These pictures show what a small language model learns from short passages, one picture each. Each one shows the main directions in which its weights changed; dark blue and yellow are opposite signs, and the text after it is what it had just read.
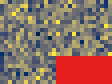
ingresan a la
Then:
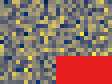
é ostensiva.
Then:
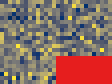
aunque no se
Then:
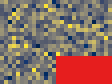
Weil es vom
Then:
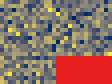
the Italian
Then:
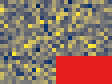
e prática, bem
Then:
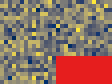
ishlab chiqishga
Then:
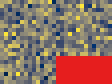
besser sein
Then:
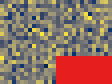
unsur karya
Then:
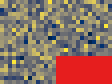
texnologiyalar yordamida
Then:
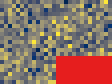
obsesión por el
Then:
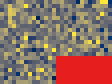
des concessions
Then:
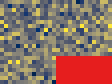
de pesquisa educacional
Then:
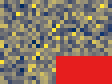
del sector, en
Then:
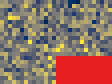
Q. Asqarova.
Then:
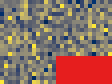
lo mencionado, los
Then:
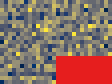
dalam tantangan dan
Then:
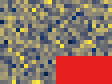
turk tiliga
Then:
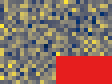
los profesionales,
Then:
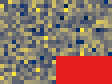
en el contexto de
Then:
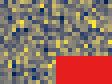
МСТВ ни
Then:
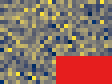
va ezgu niyat
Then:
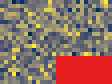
ularning barchasi
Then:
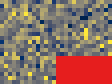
que se resolvem
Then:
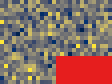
sifat jihatidan
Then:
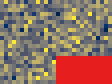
- Agregue
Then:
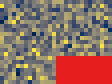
diversos públicos
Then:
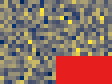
може бути
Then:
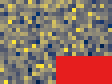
Dalam hal ini
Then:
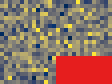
ishlab chiqarishga
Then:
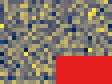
los niños y
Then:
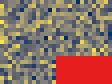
evaluar la
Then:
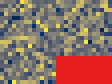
Kurtosis testi
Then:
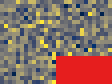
de jours de
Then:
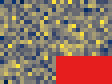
an urgent and
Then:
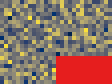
como lavadoras,
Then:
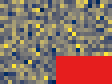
application of
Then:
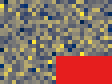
diferentes meios.
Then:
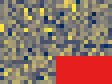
оси до 20°
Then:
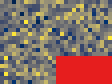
a analiza din
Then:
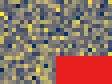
para la paz,
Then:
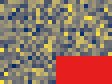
a adoção de
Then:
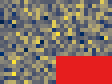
lo que quiere
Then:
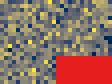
ochiq yoki
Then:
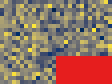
muayyan davr
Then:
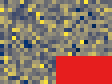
couro, uma
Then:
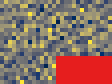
Zentrum Paul
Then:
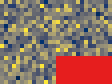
harbiy ta‘lim
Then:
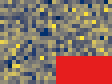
va psixologik
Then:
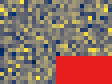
sido o sinal
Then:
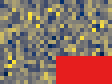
comprometer el
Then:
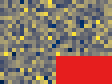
ham zamonaviy
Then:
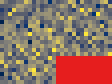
young adults in
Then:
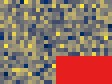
big city, the
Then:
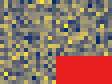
«The second
